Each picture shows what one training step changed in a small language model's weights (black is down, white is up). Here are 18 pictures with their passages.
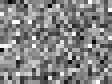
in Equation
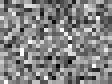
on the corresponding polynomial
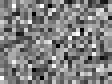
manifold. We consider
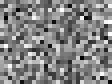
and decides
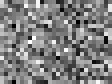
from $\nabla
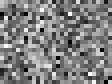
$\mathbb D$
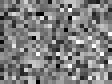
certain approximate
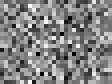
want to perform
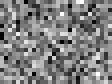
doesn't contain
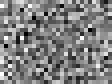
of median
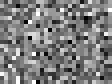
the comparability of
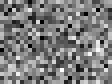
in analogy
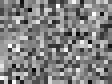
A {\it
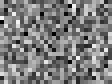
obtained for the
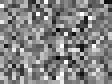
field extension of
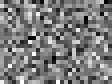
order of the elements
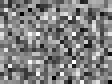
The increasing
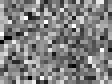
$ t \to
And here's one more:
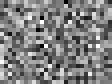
of distinct points
